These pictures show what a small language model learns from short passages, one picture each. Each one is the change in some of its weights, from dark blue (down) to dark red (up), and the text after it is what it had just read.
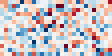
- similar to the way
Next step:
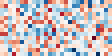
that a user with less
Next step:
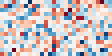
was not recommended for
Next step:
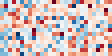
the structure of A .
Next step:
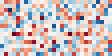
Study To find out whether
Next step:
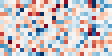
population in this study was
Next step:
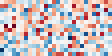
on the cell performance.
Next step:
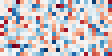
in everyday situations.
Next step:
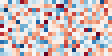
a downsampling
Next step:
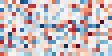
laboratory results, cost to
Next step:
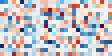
Nigerian society, knowledge and
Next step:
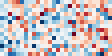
addition, qualitative interviews targeted
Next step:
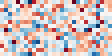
death risk similarly to
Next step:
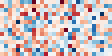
exact position within the road
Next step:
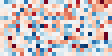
Our future works will be
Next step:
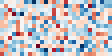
with colleagues was
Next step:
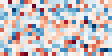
greater concern than the parent
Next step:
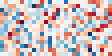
comics outside of
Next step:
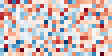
17 Workgroup and
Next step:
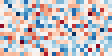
malnutrition is
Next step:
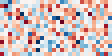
a future revolutionizing
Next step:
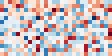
direction. The respondents
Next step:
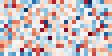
as critical as data
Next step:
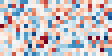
resulting in only one color
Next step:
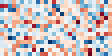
in place of pure
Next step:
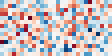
discharge, chief
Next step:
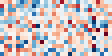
demonstrated useful in clinical
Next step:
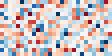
play an important role.
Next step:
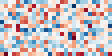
House and the
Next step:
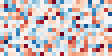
the use of the learning
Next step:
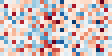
of meeting stakeholder
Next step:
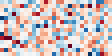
people asked him to govern
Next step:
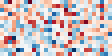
a rooted directed
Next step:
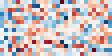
Required Navigation
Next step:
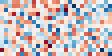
specific characteristics of families'
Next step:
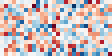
at each point in time
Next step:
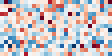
to reserve 33%
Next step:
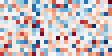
not in promoting health,
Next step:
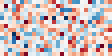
the educational system in the
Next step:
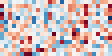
The reproducibility of the
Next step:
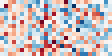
of the pulp
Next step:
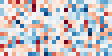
, with a good functional
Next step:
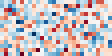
coming from the learned
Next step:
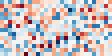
banks' proper experience in
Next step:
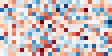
of the following result.
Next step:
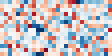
earth, this is air
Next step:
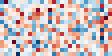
of collocation has to
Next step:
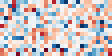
experimental results without any problem
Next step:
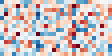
psychology, finance
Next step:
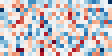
of Aulia,
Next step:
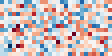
development is concerned, findings
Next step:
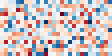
Our Lives*. New
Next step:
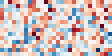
number of question indicators is
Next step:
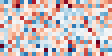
behaviour during polymerization.
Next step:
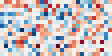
be beneficial.
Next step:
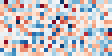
able to meet their professional
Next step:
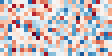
objects which is crucial for
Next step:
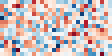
textile enterprises //
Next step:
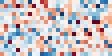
research findings and also of
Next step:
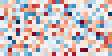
drought and low temperature
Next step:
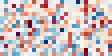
INTRODUCTION The field of plastic
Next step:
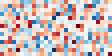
allows the formation of a
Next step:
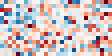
th diagonal element
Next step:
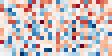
expected demand for the service
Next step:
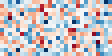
well documented, providing
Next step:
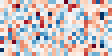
group. However, from
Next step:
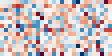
grew globally as
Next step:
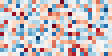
applied to inert
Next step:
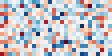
were mainly employees rather than
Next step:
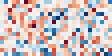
(thou/ μ
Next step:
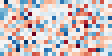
These contributions advance the overall
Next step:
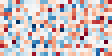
the time it takes to
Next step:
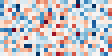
were largely negative or
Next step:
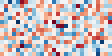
outsourcing environmental impacts
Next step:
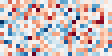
Multi Core.
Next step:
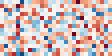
narratives of calf
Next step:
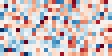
the current price inflation and
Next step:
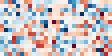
Najeh received
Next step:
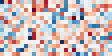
their fast fabrication cycles
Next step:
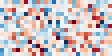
[10] Worker
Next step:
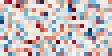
years. In the present
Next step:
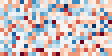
more popular among the
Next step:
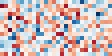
a collaborative ecosystem within the
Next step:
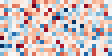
three design concepts individually
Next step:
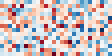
works with the Engineering and
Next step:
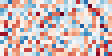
a rise of humanities
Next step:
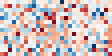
cost of doing business.
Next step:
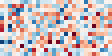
took inspiration from
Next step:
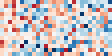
from transmission system and stay
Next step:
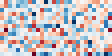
related to access to reliable
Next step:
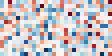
to commonly used antibiotics for
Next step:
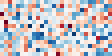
on shallots had no
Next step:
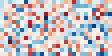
Although close to one
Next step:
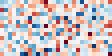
household size for urban agriculture
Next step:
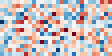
and Applications.
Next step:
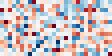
electrophoretic mobility
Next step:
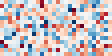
minimize the use of
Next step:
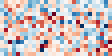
of Industrial and
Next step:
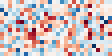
Because of the density difference
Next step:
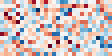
teaching styles in
